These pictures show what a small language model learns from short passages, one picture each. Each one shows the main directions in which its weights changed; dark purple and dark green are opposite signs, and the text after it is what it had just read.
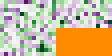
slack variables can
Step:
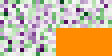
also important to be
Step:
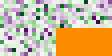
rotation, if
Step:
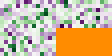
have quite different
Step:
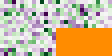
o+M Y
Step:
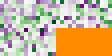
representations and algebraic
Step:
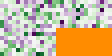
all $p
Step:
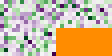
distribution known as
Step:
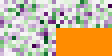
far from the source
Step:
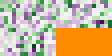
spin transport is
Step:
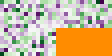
and its also important
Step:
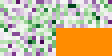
equivalently, continuous
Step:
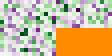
mentioned above,
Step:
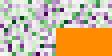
we will review
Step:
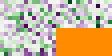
% is the
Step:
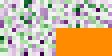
above it. To
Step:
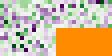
system ranges from
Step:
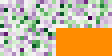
geometry produced by
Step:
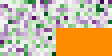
5$ occurred
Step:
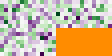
operator, the
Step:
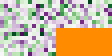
two points in
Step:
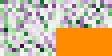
of vacuum do not
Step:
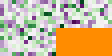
defects in
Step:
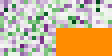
experiment may bias
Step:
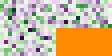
CT image.
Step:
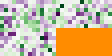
states, with a
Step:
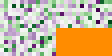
to support arbitrary degree
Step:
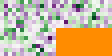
of diamond
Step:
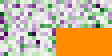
be an optimal
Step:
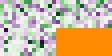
matrix.} The exponential
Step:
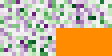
the resources within
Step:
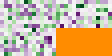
a maximum, there
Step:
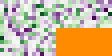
see this, for
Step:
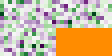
separation is
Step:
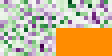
that the conditions of
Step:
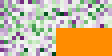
step of the
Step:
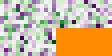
is the expected
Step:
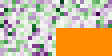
ones. It also
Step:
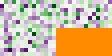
$G$ is
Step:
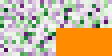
here the model can
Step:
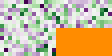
a α
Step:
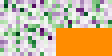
adopt the
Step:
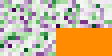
above 4 the
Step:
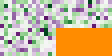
which is independent of
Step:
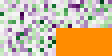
\eeq \no
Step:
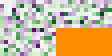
copy of
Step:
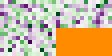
= \upmu
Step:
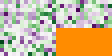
given by $$A
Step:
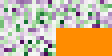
generate equations for
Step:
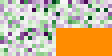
widths of these
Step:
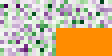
the coadjoint
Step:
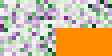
finite difference scheme for
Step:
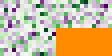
see for example
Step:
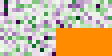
then when $r
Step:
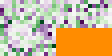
dimension reduction
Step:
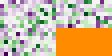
proof relies
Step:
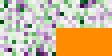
the working temperature
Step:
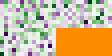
of principal
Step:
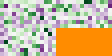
following sequence converges
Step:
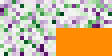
particles. A
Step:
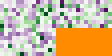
applications, however,
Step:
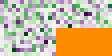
of Fisher
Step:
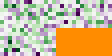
a comparative
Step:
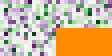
we have used the
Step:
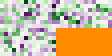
on the line,
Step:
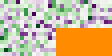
the north
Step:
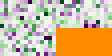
may verify
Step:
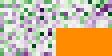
following problem: Let
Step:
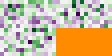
spectral theory of
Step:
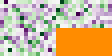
deep neural
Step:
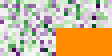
the optical theorem in
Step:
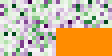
Evolution of
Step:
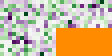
and tau contributions
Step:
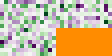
storage essential
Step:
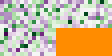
and indicates a
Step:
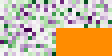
for the later
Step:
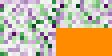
section, which gives
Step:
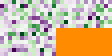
$\Gamma$ is
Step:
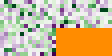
a wide range
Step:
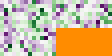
inequality, since they
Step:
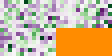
a bound,
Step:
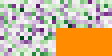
structure. Deformation
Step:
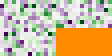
$A$ in
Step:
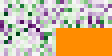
easy to see,
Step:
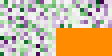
to the best of
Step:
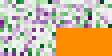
operating cost
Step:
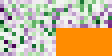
proportional to
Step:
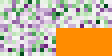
suitable for simple
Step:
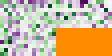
redshifts, models
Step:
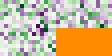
the entangled
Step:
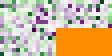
proof of the Theorem
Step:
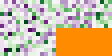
The ``only
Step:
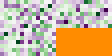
a dense set
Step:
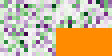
the order parameter phase
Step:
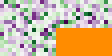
D2D link
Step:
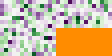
The narrow line
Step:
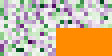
of unity
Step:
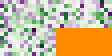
domain shift problem
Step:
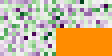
is used as a
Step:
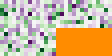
(b), where
